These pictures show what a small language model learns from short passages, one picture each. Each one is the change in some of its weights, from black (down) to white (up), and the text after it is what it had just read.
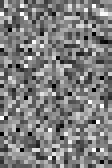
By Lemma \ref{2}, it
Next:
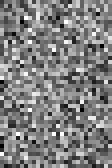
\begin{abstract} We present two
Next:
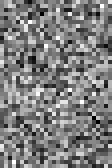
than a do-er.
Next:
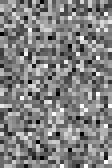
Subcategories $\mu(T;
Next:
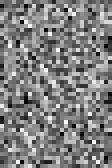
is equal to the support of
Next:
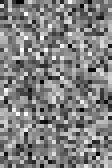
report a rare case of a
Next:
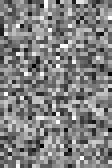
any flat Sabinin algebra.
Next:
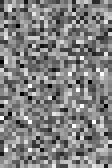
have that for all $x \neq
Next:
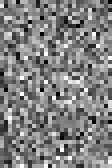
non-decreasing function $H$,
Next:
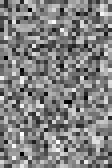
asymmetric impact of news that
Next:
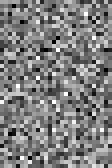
arrow shows which letter to start
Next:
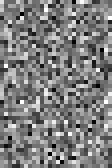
for each row and column, the entries
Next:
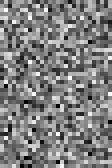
with the help of computer package program
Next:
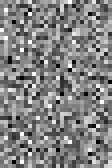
new classes of antibiotics discovered in
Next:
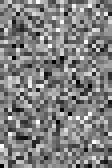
formed by multiple C_3 sharing
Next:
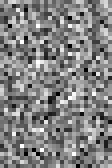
id group. This can be particularly
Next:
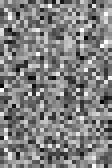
the morphism defined by the embedding
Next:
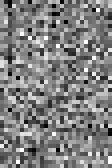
an action on set $\SSS$
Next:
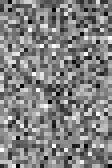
walk in random environment: Given
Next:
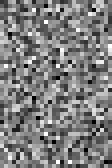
Organizational Culture at the University
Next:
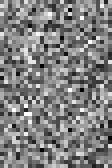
these topics. Using the terminology
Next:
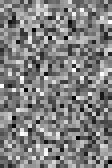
to base extension. This is useful as
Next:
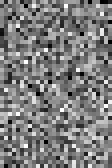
feature space (primal variables)
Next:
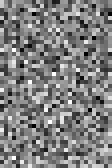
of obstacles, but also to
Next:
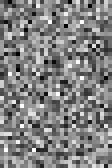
possible values of $d(M)$
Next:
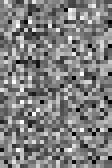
glasses and humanoid
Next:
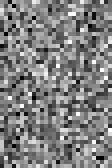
B$ induces a monoid morphism
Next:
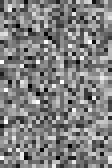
for both $p$ and
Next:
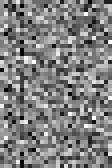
AND DISCUSSION This study
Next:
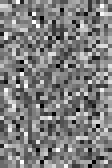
prepared as sample for the standardized testing
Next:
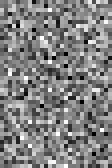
employees' attendance is the
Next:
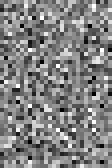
fiber pull-out and debonding
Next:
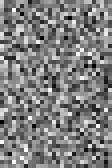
states should apply the principle of proportionality
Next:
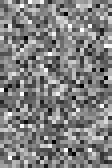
e_1$ is the first positive
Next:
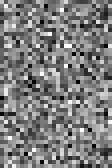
and determined to fulfill the
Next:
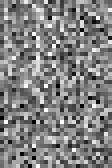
5. The physical properties needed for Si
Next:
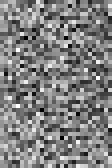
D. Ding, Y.
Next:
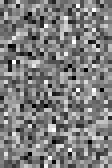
Percentages Frequencies
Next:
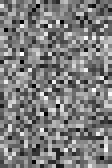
[17] is a kind of framework
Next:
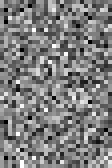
significant, its existence still deserves
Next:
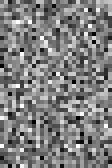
tensor $\mathcal T$ is
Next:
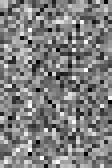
9% Max HIO above
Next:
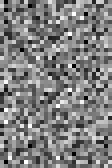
in the former industrial area where the
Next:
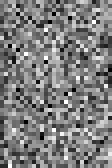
not necessarily mean a direct link to
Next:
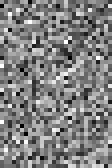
effect can be ameliorated by
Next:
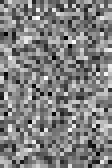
are commonly seen in output from the model
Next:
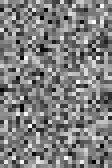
done to increase the reach of
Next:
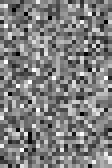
parts of $f$ over the unit
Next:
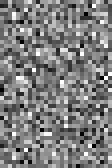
\item{(v)} For
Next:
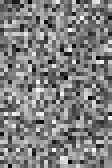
all brain regions. In this
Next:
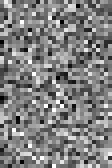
power efficient and weather
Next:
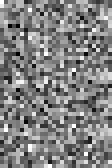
a point on $S$,
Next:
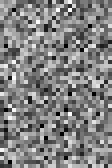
numerically. For large-scale
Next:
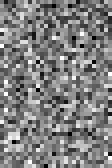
HPAM with high hydrolysis
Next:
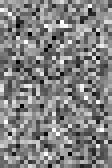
offers a hopeful prospect
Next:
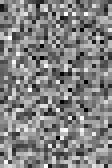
park. *Biosystems
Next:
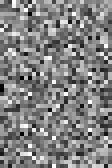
we have \noindent{\rm
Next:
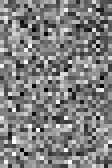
had retarded growths at all
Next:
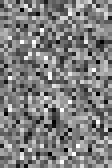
detecting sepsis (class
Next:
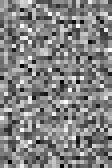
Oxford Review of Economic
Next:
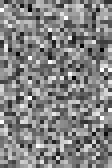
class of interval posets. Our main
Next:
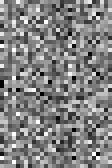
using α temperature coefficient calculated from the power
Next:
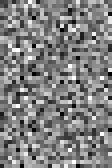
PANDEMIA DE
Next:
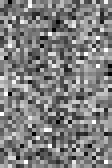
coefficients of the active molecules between the
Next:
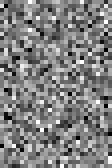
S). $$ Since $(\sL\oplus
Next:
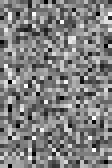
policy and "the people are the root
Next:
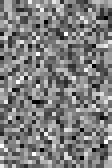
presents a promising solution for sustainable
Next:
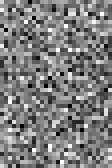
is the specific attenuation coefficient
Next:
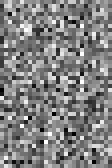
\end{equation} find
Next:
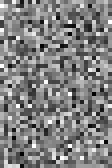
manufacturing processes, steam cracking
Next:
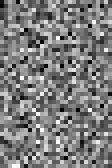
proper terminal sub edge-path of
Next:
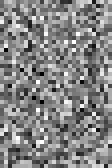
rational markings one obtains:
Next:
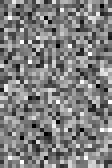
as a perfect prompt - it takes
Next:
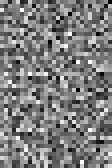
We now leverage our assumptions on
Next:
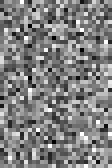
on the unit square $\Om =
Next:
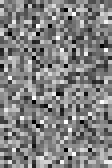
are valid but can be controlled through
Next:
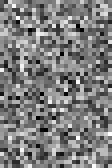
0\leq t\leq T.
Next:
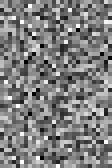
Lack of bridges between public
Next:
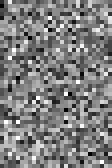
EEL with two numerical examples.
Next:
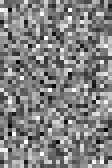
a reduction in the mechanical strength properties of
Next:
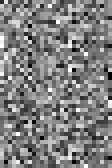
Dar es salaam,
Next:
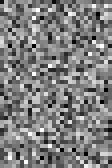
such that the monoid $\mathbb
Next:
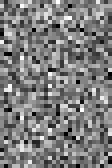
\cV)\simeq \ord
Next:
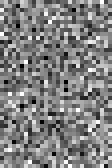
analysis (PCA) by comparing the
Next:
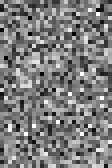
is a possibility that the patient had taken
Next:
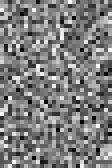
braids, this relationship has a geometric
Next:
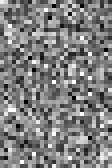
be converted. - The script
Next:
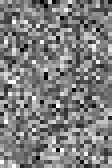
that older persons experienced
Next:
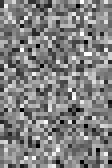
where $\beta_1 < \cdots
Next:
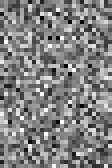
is clear which parameters are in question or
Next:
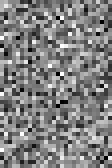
operations, and Liouville
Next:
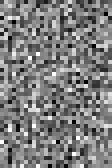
w . Although the solution space for the
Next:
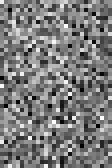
turbidity parameter shown in Figure
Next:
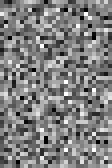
multi-dimensional reconstruction, Journal of
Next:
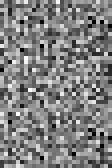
also provides recommendations about the use cases for
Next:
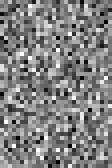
$dv_{\alpha}$ on
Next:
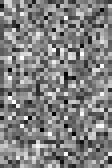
q. \end{equation}
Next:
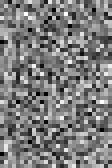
and the constant inspection of
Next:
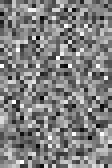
slipping because of their special microstructure
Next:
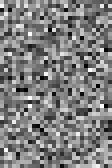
the participants had resources to receive financial
